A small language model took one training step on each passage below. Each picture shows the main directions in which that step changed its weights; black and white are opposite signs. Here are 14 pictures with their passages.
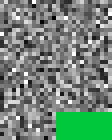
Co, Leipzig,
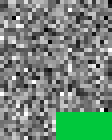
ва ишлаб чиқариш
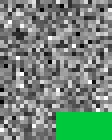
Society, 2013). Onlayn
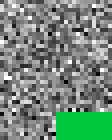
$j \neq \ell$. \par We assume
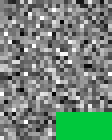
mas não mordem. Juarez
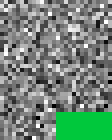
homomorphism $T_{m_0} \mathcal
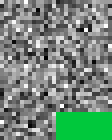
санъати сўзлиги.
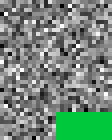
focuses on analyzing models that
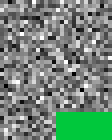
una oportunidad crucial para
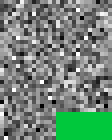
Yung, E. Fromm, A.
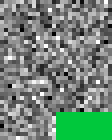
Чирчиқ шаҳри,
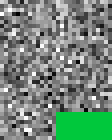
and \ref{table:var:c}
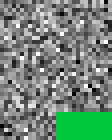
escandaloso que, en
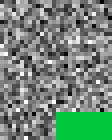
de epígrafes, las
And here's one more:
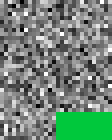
бир тил бирликнинг
